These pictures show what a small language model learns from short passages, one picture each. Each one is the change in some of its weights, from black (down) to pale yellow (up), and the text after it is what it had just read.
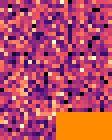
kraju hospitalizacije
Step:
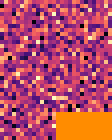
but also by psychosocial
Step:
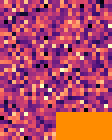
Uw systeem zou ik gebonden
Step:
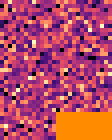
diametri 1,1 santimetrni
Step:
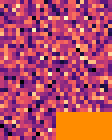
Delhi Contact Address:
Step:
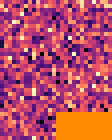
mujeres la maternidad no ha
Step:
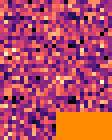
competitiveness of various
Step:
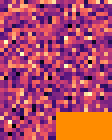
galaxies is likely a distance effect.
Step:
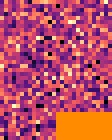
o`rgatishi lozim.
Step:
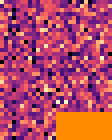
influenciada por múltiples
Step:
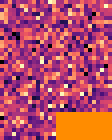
suas reivindicações
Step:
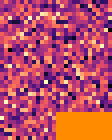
energy of the soft photon, and
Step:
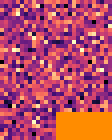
difficulties to which we have proposed in
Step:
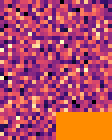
in the zero-mixing limit at the
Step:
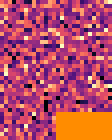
к Великому князю
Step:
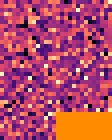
embora esses possam apresentar
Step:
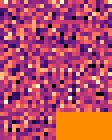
among students of elementary school in
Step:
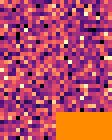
hermanas, siguiendo
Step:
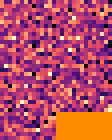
tres indicadores: índice de
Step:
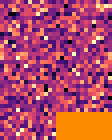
del texto para generar reflexiones
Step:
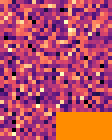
L. у Донецькому
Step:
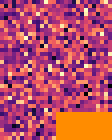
consists of two sub-themes,
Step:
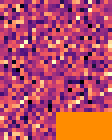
transmittable and pathogenic with
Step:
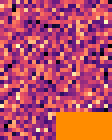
o que foi firmado na
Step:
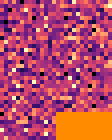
the Chinese people also did not
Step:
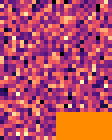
winning with $\player$ and losing
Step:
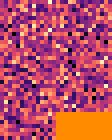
mos keladi. Masalan,
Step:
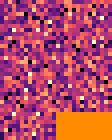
level of CIC was within normal
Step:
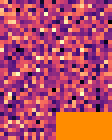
the effect is larger – but the
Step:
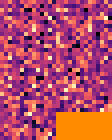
davrida Samarqanddagi
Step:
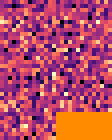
groups over the solar activity
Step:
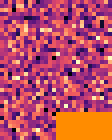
feel locked into a single vendor;
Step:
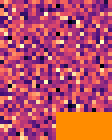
bilgisi fənni bu və
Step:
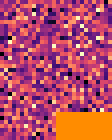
are useful as cyto sterility
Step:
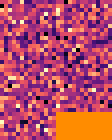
1. Abduqodirov
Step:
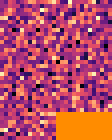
of vegetation dominated by
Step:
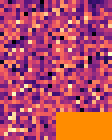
University, Pittsburgh,
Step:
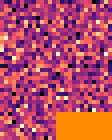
and the forward-scattering characteristic
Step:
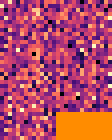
electronics would be more sensitive. Let
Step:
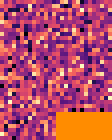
[35], and coupling to
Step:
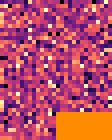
higher catalytic rates and higher production
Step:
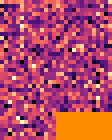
one allows to optimally adapt the
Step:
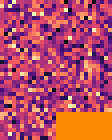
current flow being parallel to the
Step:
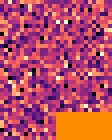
In the expanding waveguide,
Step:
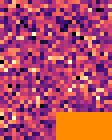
e.g. \herwig. In
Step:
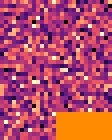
slightly increases with decreasing
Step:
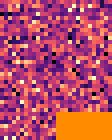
Yuldashev F.M..
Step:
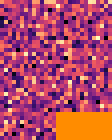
the argument for general topological index we first
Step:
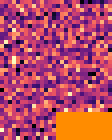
TEM has three advantages:
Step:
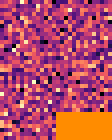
$1f$ (lower panels)
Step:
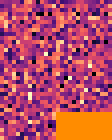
the detection. If the ejectile has
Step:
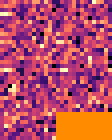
West Lafayette, Indiana
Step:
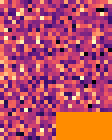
выражения: изучение
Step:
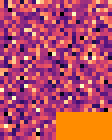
Sinais EMG. STUDY
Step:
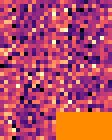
yozuvchilarni topib
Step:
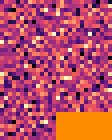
the central beryllium
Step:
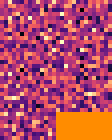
the finest employee performance.
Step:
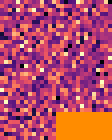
Namely, we exploit the rate
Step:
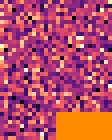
, along with the application of marketing
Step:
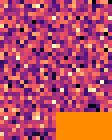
del neoliberalismo compatibles
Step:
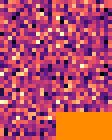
(Pismis 19). The overdensities represent
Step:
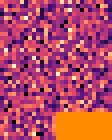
Matrix 1. Intensity of changes
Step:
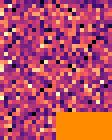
Xoliqov Qurboanali
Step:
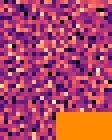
ва ҳисобини
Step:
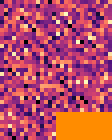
authors declare that Gen AI was
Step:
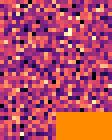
Povey's observation "literature will
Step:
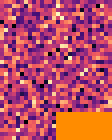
ishonchini oshirib,
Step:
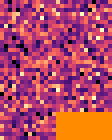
that parton cascades with
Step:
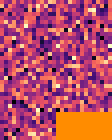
seems that these BP lines are not only
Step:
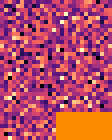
The calculated sample size of the current study was
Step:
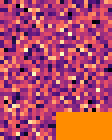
e.g.} protons. In the present analysis
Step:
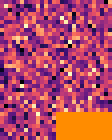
number at each site $(l),n$
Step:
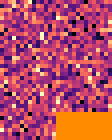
and for emphasis in imperatives
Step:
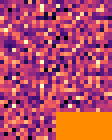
die every year due to work accidents
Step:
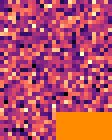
and $P_{z'}$ which are not
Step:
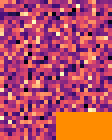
with agents of this group, so this group
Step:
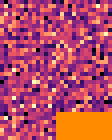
crítica de la información digital y
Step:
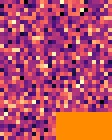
to a larger $E_{DC}$ and
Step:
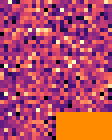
Quantum Electronics 33
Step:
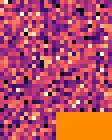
quandary of taxpayer
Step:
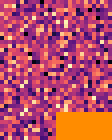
all $n \geq 0$ and
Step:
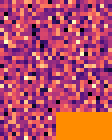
the case here) by noise.
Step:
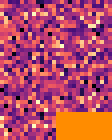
uchun yangi imkoniyatlar
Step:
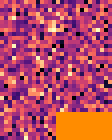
for $\widehat{P_S}(A)$
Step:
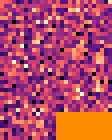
electrodynamics) are much higher than the
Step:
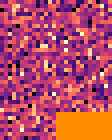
kasus sengketa lahan
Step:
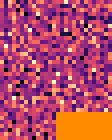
**(I,J)**, followed by
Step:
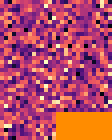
dengan pemahaman masalah
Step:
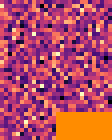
MONTH” kitobida
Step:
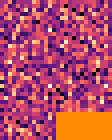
argument and zero for a negative
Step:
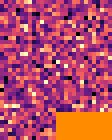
fact, if we wanted to perform a
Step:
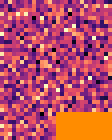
**Brasil, cidades:
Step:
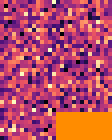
over the HST data for a rough
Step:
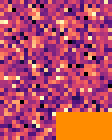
marketing tools and techniques to
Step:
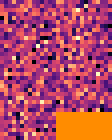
Критерии включения:
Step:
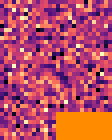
d^2 \quad (\text{Eq.
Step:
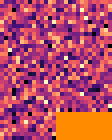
Chunki, tarjimada asar
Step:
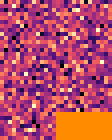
highly soluble trimetazidine
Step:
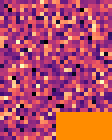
A second resist is applied. Within
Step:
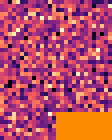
naslidky podviynoho
